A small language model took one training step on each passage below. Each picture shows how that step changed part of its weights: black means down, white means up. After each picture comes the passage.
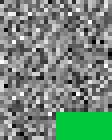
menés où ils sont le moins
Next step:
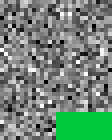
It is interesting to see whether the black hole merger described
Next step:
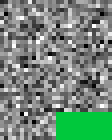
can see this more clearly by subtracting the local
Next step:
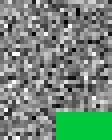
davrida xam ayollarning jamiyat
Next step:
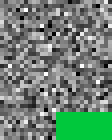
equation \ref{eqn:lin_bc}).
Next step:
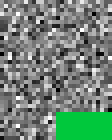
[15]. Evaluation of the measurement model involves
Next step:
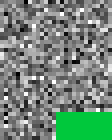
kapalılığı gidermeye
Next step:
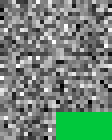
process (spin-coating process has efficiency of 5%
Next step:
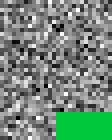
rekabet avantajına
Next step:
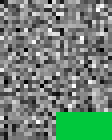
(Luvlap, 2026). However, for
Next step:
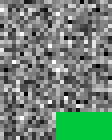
finding that is significant in this study is that some
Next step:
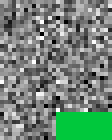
the calculated data using Eq. (4), which is a
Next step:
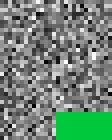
como "Fórmula de Cardano":
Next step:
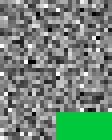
make cities more inclusive, safe, resilient
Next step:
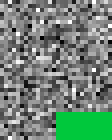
máximo de tudo aquilo que a
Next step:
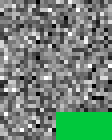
can use the form of the dissipation coefficient in
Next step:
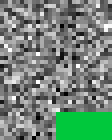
(\ref{sigtrace2}) does not contribute
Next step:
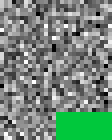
conditional method; the associational naive time-dependent
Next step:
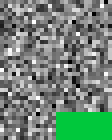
junior students treated with cognitive restructuring
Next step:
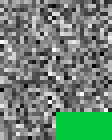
breach of the practices has led the
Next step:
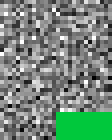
generasi muda penerus bangsa,
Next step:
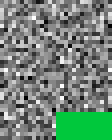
transition from the subluminal regime to the first
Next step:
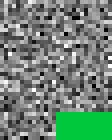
factor loading for each variable. Table 4.
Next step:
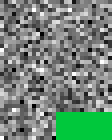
bilan kechadigan og'riqlarda.
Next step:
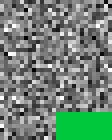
angle increases to 90°, the lasing character becomes more
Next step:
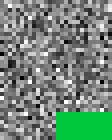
they do not satisfy the uniqueness condition.
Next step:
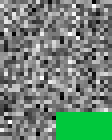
we arrived in a forest in
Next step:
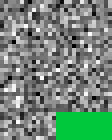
is the nonlinearity acting on the plant while
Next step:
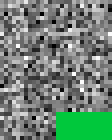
study, systematic review and analysis, the simulation analyses and in
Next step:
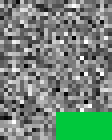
of customers and thereby intern improving the
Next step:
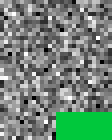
Keywords: dialectometry, correlative
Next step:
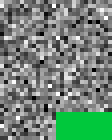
un lado, contiene aspectos absolutamente
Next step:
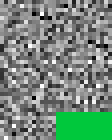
\end{figure*} \subsection{Lattice
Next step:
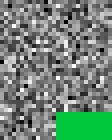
experiment, the 10%Si composite exhibited best
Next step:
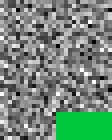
ta'minlash zarur. Chunki
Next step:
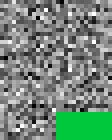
merupakan sebuah sumber-sumber dari
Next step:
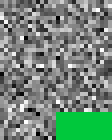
conteúdos audiovisuais produzidos pela
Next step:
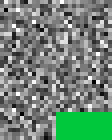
female students at SMP Negeri 1
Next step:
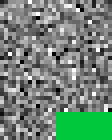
is roughly the same as at the inner
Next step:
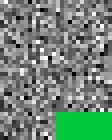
\times \tilde{B}_{Neu} =
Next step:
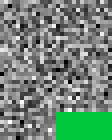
finite coding delay. We quantify the
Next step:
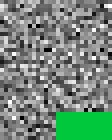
muassasalarida inklyuziv
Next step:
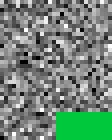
magnetic field $B_z(t)$. We consider classical
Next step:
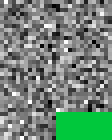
are selected from the «sensational 6» according to
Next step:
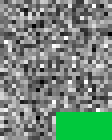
e}$el phase in a low magnetic field
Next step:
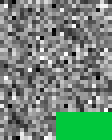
oqsil va vitaminlarni saqlab
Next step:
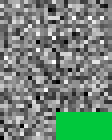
Científico: Dr. Oston de
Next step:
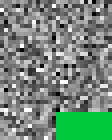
both low and high mass galaxies, with a dearth
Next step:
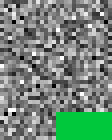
considered to be a personification of *kama*.
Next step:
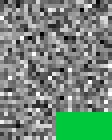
across galaxies of different sizes, offering insights
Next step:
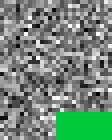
that most ionic "lines" are blends.
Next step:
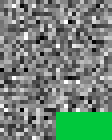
occur in some underlying datasets, as described by the data
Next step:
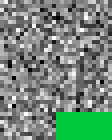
the rescaled coupling strength $\tilde{g}$ remains
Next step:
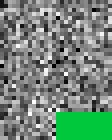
o uso de VCM quando comparada a Breath
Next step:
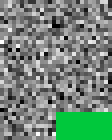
science. They were observed in many educational institutions such as international
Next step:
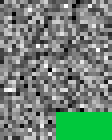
lot by the consumer. This is the requirement
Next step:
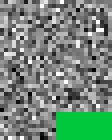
observed similar results. \section{Explorations of
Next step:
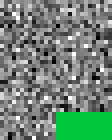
más tarde a la educación formal básica,
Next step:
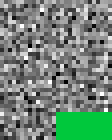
varieties on dry land, and the results showed
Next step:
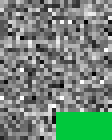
using much lower sintering temperatures and durations. The
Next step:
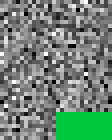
und eine wichtige Grundlage für die
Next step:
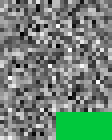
2.7 Doubtful 5 Chewing
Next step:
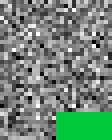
katkısı: Konu fikrini
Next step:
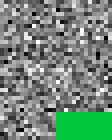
relative some modulus). These cannot change continuously, so
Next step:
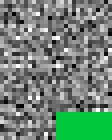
kinerja pegawai sehingga
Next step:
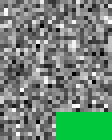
the background contamination, we apply the same cuts
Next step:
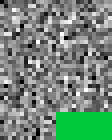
Math - pow method (simplified)] public
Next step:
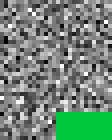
$h$ (dashed curve). As seen in figure
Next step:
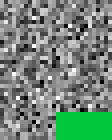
the trapped or leaky modes. However,
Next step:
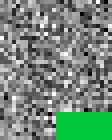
high increment of the conductivity produces strong variations with
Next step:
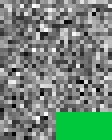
análisis con estadística descriptiva de los
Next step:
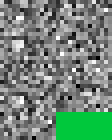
the $r$ or $g$-band flux.
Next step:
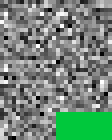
particularly under the condition that key enabling resources such as
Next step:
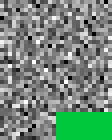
reason of generation of ULF-magnetic field
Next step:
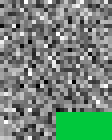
размытыми. Также
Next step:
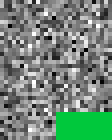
the specific contractual agreement with the researcher). In
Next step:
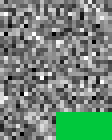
is extracted and presented with an offset for better
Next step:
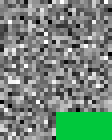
hyperparathyroidism, which eventually leads
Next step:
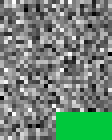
often used to add context to the large language model
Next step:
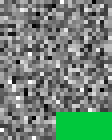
to the energy range of bonding bands,
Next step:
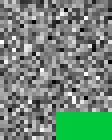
Количество отшлифованных
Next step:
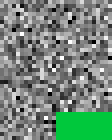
аниқланди. Қолган
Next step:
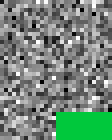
shakllantirishda muhim nazariy va amaliy
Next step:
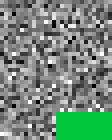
которая в условиях относительного
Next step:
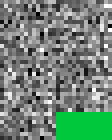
e trasparenza. 2011.
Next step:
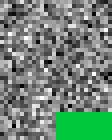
secondary schools, Nigeria. Literature
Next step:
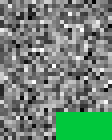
del documento. Il bilancio sociale,
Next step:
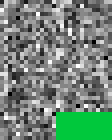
Groups are created based on the student's previously
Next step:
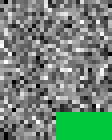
for Kuosheng can be maintained for these
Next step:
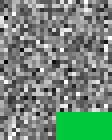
formulation, melody and accompaniment are
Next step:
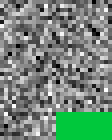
zag deze voorschriften als een
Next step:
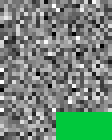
gaz havodan maxsus eritma
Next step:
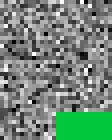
by adopting methods such as census,
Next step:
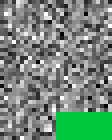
NASIF K Pbearing USN
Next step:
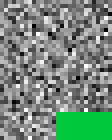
bandeira da igualdade e por isso do
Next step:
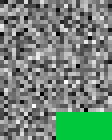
invaluable human and intellectual resources in all
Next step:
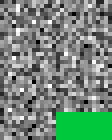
e adoção de uma política de humanização no
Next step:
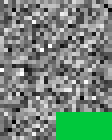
$ V= V_{CKM}$ is the
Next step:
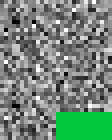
cellulose (MCC), Filler 7%
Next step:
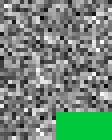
para dar su opinión sobre el tema, el
